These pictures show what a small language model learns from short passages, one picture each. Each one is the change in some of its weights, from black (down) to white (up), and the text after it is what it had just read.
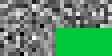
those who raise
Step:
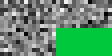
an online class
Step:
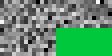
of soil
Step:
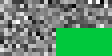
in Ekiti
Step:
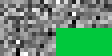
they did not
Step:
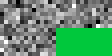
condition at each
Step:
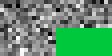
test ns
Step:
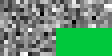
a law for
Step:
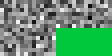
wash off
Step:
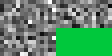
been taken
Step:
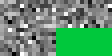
was tested
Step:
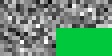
part of the
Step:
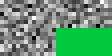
for. India
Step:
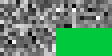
MNO and
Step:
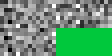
results aberrant
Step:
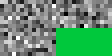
from outright
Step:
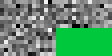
meet the
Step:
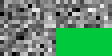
Source: The
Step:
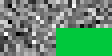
valency and its
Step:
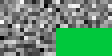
ability of a
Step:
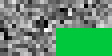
The kinetic
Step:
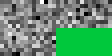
soil structure.
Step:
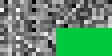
at 5 min),
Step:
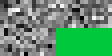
recorded using
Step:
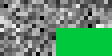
number $x
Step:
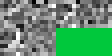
ranked higher
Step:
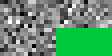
This diversity can
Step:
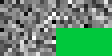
will tell you
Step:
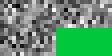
the Kendall
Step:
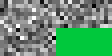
on State
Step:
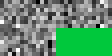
of political
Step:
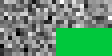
with different beam
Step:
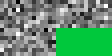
framework offers
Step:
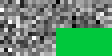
While people
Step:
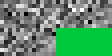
Science and
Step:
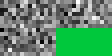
the OJK
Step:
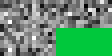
no concept about
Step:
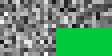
because in a
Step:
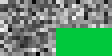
training 104 for
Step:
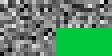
increasing the concentration
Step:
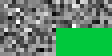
fibers by
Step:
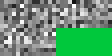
participants included in
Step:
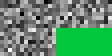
in patients aged
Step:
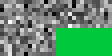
or ZPD
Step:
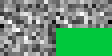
al., in
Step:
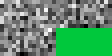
due to better management
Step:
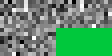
Fly Ash
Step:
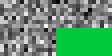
in conditions of
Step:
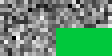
experiment, in which
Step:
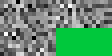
B can be
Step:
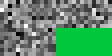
to color the
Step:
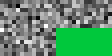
different forms,
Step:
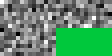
nominal people
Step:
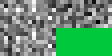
hope that
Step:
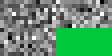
patients who were
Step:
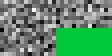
use several different
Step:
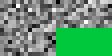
country. The
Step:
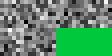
are serious
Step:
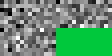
era of
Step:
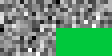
variable of
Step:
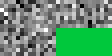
associated with a more
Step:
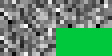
is not to
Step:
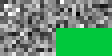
step is
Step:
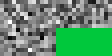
and legal
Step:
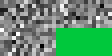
the rapid
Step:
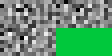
used by the
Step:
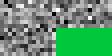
analogies with
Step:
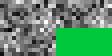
and coercion
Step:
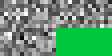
in which it has
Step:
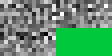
reported that the
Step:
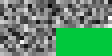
met in the
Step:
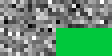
could affect their
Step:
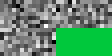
significant periods
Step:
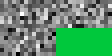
than a few
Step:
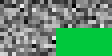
study programs can
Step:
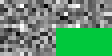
describes the
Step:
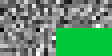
the effect of
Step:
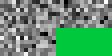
and cannot
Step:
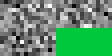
their minds
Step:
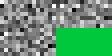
from 52 to
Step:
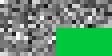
region [9],
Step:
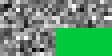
inclusion and
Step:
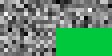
based on local knowledge
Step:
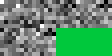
influence the
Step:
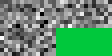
subject to
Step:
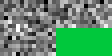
For computing the
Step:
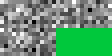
algorithms for
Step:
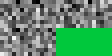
and interactive
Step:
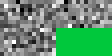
move into this
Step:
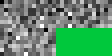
a method of
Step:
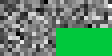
into the NB
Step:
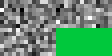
relate to
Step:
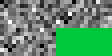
Can we
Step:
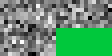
amount and this
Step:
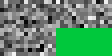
be better integrated
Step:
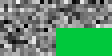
permeability and
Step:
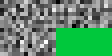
the participants'
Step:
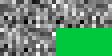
and provide an
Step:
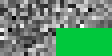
the 7th
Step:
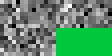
P and Q such
